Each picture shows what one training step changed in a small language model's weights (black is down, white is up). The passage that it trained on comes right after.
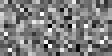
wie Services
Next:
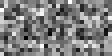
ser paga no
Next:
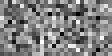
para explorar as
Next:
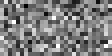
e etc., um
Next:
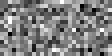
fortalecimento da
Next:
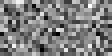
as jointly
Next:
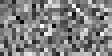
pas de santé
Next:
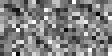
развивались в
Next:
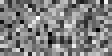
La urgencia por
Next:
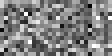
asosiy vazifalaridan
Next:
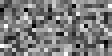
por permitir uma
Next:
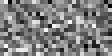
mit den Armen und
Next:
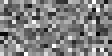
nas refeições das
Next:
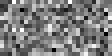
que se apossa
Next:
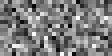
los planes, los
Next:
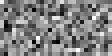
a qualidade do
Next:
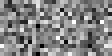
conférence et aux
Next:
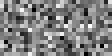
edecek ve
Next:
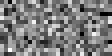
em diante,
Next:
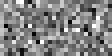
en reparatie
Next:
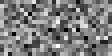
yaratuvchi metoddir
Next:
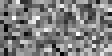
Sul. Para
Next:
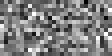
vraag naar
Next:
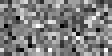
fie sinonim
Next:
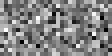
- bu shaxsiy
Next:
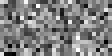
de demonstrar
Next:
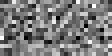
formatado como uma
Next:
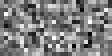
Safuan *et
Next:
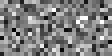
der zentralen
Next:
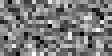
з групи
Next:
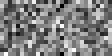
maqsadlariga xizmat
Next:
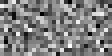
edi zot
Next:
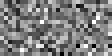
и проблемы формирования
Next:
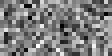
a fim de
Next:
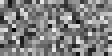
Така людина
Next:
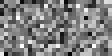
a través del
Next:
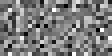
services. In
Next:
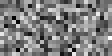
(owner and
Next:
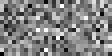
mici. Cu
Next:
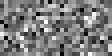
Pekerja Am
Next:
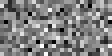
розроблення нової
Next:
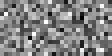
étaient en
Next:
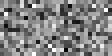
questões para
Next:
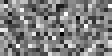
aims to
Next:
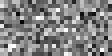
la « performance
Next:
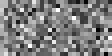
human supervision and
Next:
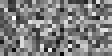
Служила е
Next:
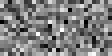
з відступом
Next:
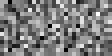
las Ciencias*.
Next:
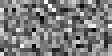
os polinizadores
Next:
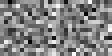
bilim toplumunda
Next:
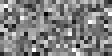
Air Salah
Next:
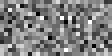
O dastlabki
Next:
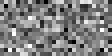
vários autores
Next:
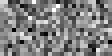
zu versehen.
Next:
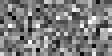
gesprek te
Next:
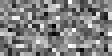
se persigue
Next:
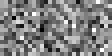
populer, bahkan
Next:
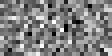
en planta es pot
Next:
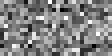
termos do art.
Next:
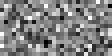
annuel de
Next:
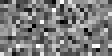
allana la
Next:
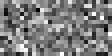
va ommaviy
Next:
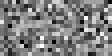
ibora va
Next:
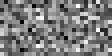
la mayor valoración con
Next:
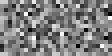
international legal
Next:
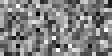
in Indonesia:
